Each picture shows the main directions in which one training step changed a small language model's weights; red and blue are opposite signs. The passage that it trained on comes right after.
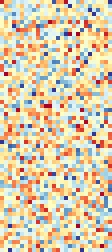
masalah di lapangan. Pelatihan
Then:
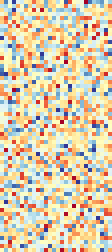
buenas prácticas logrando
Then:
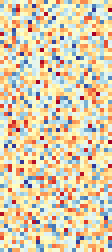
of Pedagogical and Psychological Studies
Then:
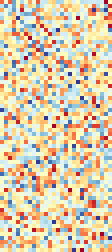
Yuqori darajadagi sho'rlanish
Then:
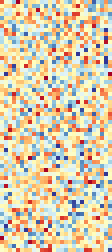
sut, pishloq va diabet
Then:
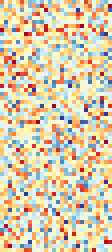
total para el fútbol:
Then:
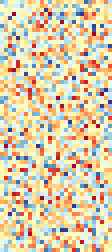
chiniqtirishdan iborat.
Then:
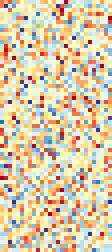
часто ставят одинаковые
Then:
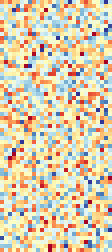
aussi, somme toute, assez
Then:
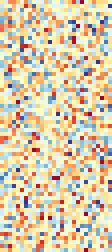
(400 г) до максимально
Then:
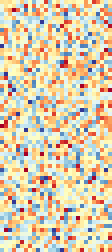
abbaubar ist. Dieses wird durch
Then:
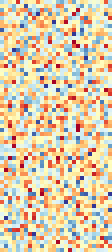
tasks they solve and how they
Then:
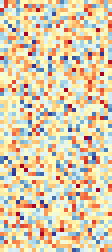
silabus yang digunakan pada mata
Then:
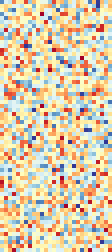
enseignants, des administrateurs
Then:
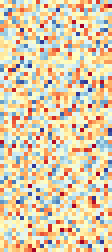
a la inscripción registral, a
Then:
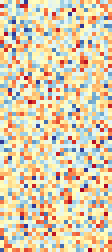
инглизларга “to be born
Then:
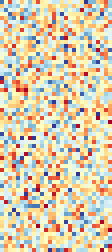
a una hectárea, ya que la
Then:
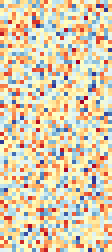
Fragen- und Skalenarten
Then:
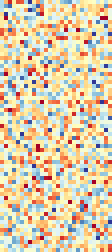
Zebo KARIMOVA Sharof
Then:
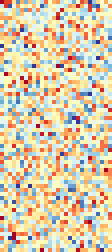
a poesia de meu coração e
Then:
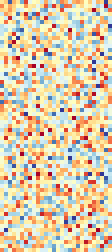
Qo'shiqning boshlanish qismini
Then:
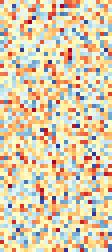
da Prefeitura e da Secretaria
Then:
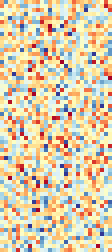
perempuan muda, mungkin
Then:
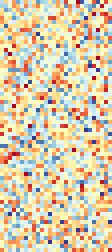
développés par des firmes
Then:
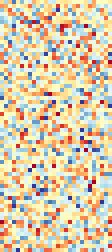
lavagem das mãos) para doentes
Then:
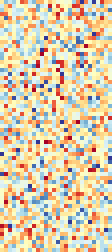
yotqiziladi va ular ONUga
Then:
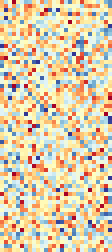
снижению таких стоков,
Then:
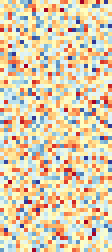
ULB Coopération). -
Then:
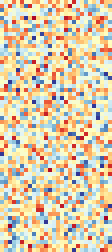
Kenjabekovna Iskandarova
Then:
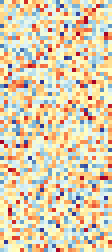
pishganida pushti rangli
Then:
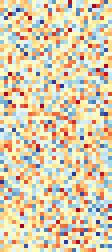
as Complementary Measures to Combat
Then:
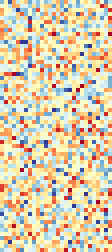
governa as fraquezas humanas
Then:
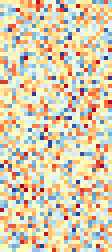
the requirements for managers and
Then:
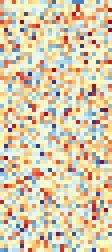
neyroglumoral buzilishlardan
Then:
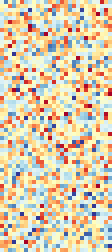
Jane (1971), *La economía
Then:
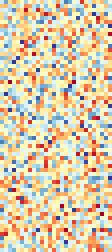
PCR revealed that DNA
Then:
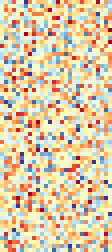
ega boʻladilar. Shu jihati bilan
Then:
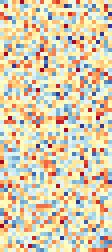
Alternativa / Ki Scrum
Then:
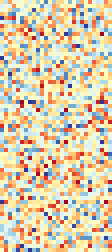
ornamental pool can be accessed
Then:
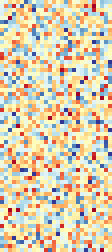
Finlande a délivré sa
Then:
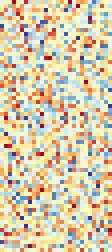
ta'lim dasturida ko'zda
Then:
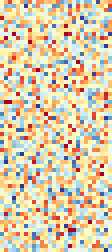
xotira mexanizmlarini faol
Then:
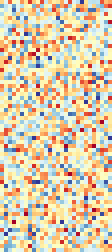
muestra 4 Resultado CIMeT
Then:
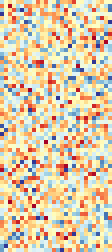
capital humain au centre de la
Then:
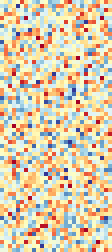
autonomia em relação à família
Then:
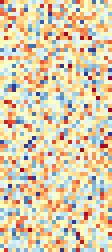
hajmi 41 bayt:
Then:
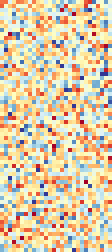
mumkin. D.N.Kashkarov
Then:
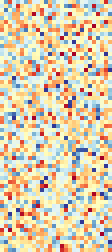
Kengashi tomonidan belgilanadi.
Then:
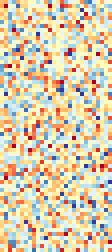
прогнозе принимается в
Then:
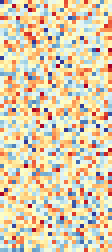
ситуация может возникнуть и
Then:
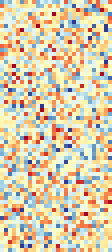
texto de Laura Graciela
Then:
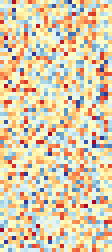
la viticulture, ont dû faire
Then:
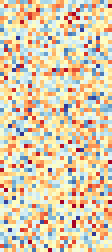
объем инвестиций составил
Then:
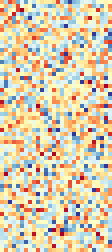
iste’moli madaniyatini shakllantirish
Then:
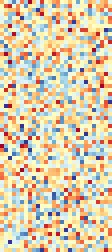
va ko'rinishi bilan harakatlar bilan
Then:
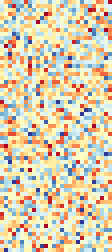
نهادسازی رویکردهای
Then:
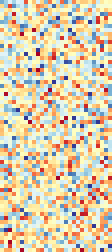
B12 involucra un sistema de
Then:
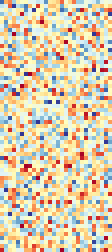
and/or by black authors
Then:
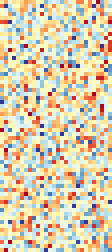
**617 THOUSAND
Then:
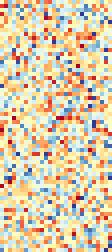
“wajib” berubah menjadi
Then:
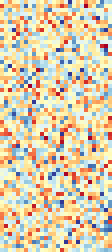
аниқланган ҳолатларда,
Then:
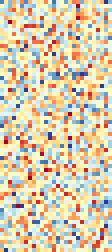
invólucro, o corpo como
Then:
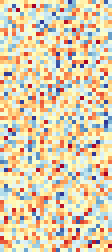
ГНУ НИЭИ. –
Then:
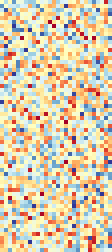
the problem of rationing creative activities
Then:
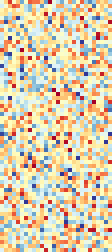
Глобальна інтеграція –
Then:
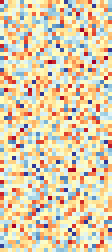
фактни - қизиқишлар
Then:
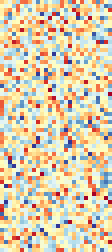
putra-putri belajar
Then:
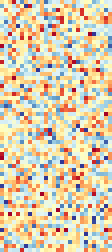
the subject of actions on considerations and
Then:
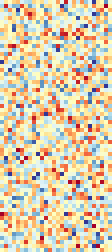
die premie tot het eigen
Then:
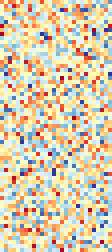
nomlanadi. Kalit so'zlar:
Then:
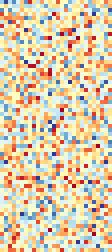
ABRIL DE 1947 PODER
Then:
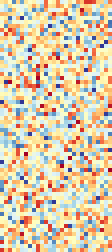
Bergsoniano.* ARTIGO
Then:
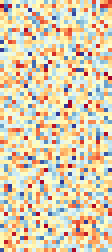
kelib chiqqan jinoyatlarning
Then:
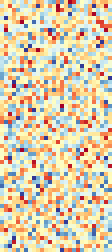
2,8 2,7 лекарственных
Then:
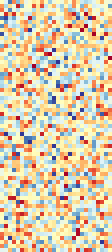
problemáticas y a su vez encontrar
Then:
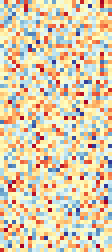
shaklida o‘z ifodasini
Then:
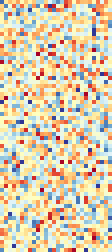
maximum van 20000 kW. Nu
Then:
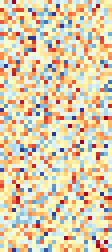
ação cidadã das crianças tanto na
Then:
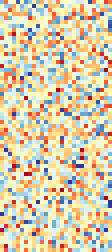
графовых моделей. Здесь
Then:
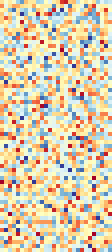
La première est liée à la taille
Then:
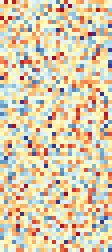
Das informações obtidas, após
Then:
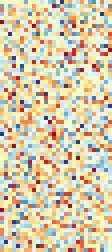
dans une perspective à la fois historique
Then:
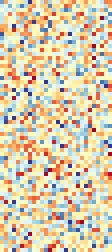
ідеального об'єкту;
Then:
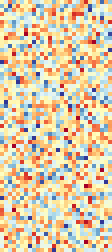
ahlak anlayışının çok
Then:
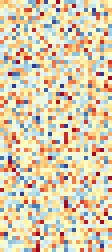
*Rev Port Estomatol Med
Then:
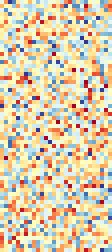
a proposal of phytosociological
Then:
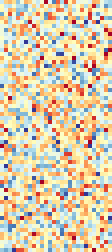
dinámico. Fue uno de los
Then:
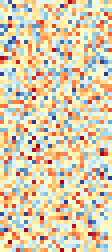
teks. 2. Platform Media
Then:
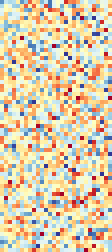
die Verteilung in den drei
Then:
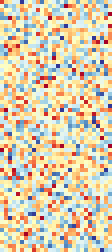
Scrum, функція викладача
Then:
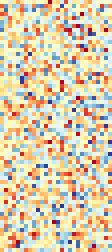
2014 sind wichtige Arbeiten zur
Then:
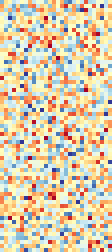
його до кінця. Тобто
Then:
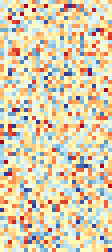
Tópicos: Acesso a
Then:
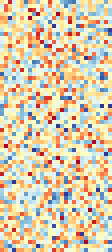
ko'rsatkichlari mavjud bo'lib,
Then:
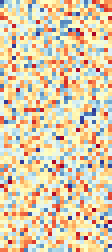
С. Ф, Горелов э.
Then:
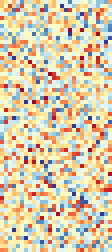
yeni belge filmin eklendiği
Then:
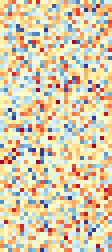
relation entre les systèmes de mesure
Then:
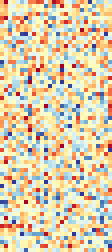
3.0). Оценка эффективности
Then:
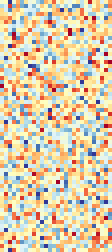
uporabnik ima lahko
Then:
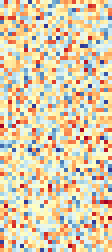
a proposta apresentada. Nas aulas
